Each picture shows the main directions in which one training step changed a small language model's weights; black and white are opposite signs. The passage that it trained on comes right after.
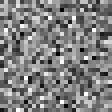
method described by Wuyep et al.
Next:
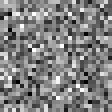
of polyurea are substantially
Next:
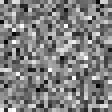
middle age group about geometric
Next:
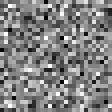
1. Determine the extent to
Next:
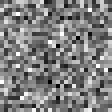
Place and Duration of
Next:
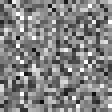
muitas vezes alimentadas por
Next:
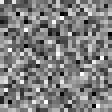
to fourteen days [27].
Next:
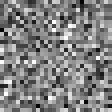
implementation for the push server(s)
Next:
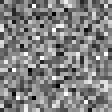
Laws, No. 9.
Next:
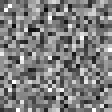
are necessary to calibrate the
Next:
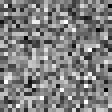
almost all the qualitative characteristics
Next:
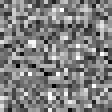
substring with probability $p >
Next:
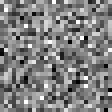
deganda, jamiyatdagi turli
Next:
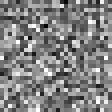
a smaller energy barrier is expected to
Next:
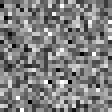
Mazur (Ryc. 1 i
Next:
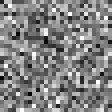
expand the maxilla, the force
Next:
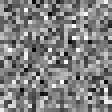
packed in a sense. As the
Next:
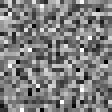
two levels. At the user level we
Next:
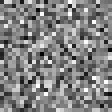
el *scheduling*. Un
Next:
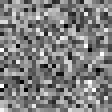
developing a technological structure of integrative
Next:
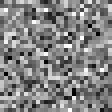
и хронической
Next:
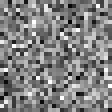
Tb, Al, Ag, and
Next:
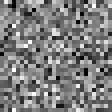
administered 48 h prior
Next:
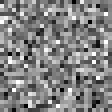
result of strategic minimization of maximum
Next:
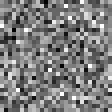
та тривимірними
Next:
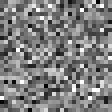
by four bonding arms,
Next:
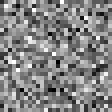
of `equivalent width' at the
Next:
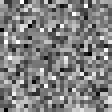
esto resulta en que la
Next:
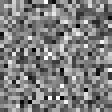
and reducing between-event variability
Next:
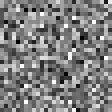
metodologia foi criada por
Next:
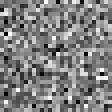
specifications (APS) for the measurement
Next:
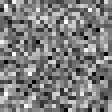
and HCH are typically mild if other
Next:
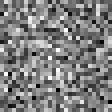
berilishi bu ham axborot
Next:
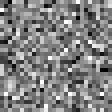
исследования Тувы.
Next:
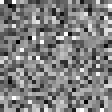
the workmen there are two scourges,
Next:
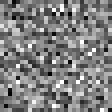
yanada takomillashtirish
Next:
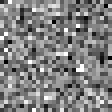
{\bibinfo {title} {Signature of
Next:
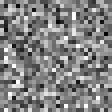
can't make predictions as AI
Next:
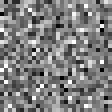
with Simpson integration using the
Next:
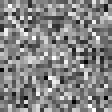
Also, the fact that the operators
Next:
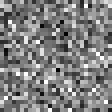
the isothermal bulk
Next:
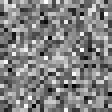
assumes that all entities send
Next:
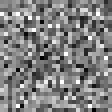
calidad audio/video).
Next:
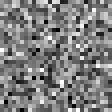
strategies, but current modeling tools only
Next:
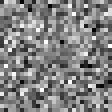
acabam por restringir sua
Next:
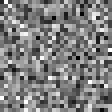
topology receives the topology request
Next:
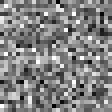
from numerical simulation of wave propagation in
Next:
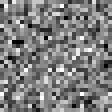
interferometer gravitational wave
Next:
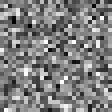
for continuity and enhancement the
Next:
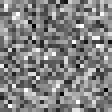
8 ming, O'zbekistonda -
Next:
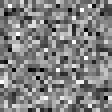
identified based on cultural, morphological
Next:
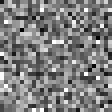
whether we can match the static
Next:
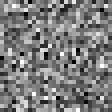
Владимирович —
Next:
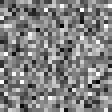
Verification /Fault Detection
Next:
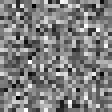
is called active passive behavior which had
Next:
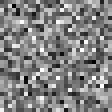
by the deterioration of its quality.
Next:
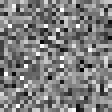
an additional prefactor $1 /
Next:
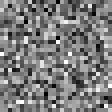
solutions are therefore best reserved for problems
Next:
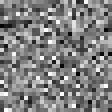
experiencia de la transición;
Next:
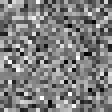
dvigatel moyi,
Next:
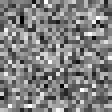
the lower row to WIX_C
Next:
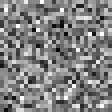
in-depth analysis of the importance
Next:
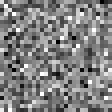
support the development and implementation of the SET
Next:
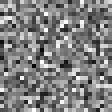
of energy. At the level of the background field
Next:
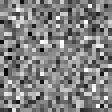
sintetizado por el
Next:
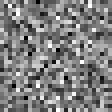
suggests that modifying the onset of
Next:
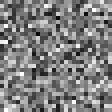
understanding the debonding mechanisms of
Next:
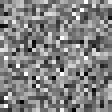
and addressing the existing shortage of
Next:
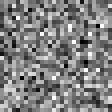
Cyanotic congenital heart
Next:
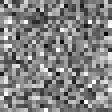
operator generated is the four fermion
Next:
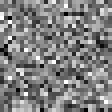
considered functional. Quality of life was
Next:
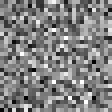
tape in ticketing,
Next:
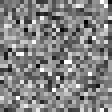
(mg/L). Conclusion The
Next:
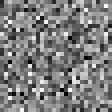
помітнішу роль у
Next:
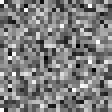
URL - are in the same context
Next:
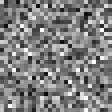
over a significant range of cutoffs.
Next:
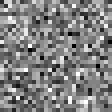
All the aforementioned methods were
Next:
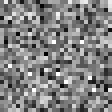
halo. Minihalo merging
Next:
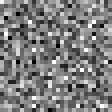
o'quv jarayonlari
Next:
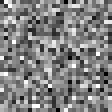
a measurement, the target signal's frequency and
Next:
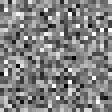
inserção desses dados,
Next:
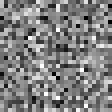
they argued is consistent with it
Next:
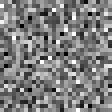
habitats e populações da
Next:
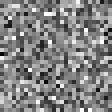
Досина Елена
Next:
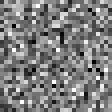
communicate in English, and
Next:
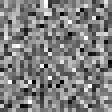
(\ref{cosint2}) and
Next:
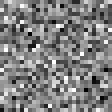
be followed: assessing, decision
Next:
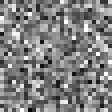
which is protective legislation for
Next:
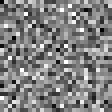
софтуерни решения е от
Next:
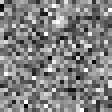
of PPV revealed similar pattern,
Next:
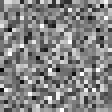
áreas de quatro unidades de
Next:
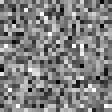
introduced in the quantization, to
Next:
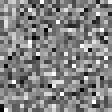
a $^{109}$Cd source are
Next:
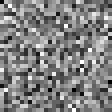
of the techniques used in text
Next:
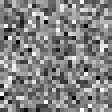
= (x,y)$ have been identified
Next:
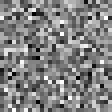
well as insecticide. After
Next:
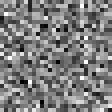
resulted higher response times. Increasing
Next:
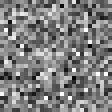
Avoiding operational costs caused
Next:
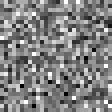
a magic square of order 9, we
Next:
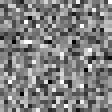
S, Çevik C. A
